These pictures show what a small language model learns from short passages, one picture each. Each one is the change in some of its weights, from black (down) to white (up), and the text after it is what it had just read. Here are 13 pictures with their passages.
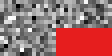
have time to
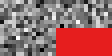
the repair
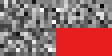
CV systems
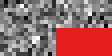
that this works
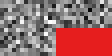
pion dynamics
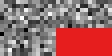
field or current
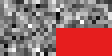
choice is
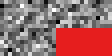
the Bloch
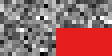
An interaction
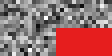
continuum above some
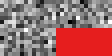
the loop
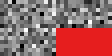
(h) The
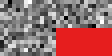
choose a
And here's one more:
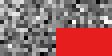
On the
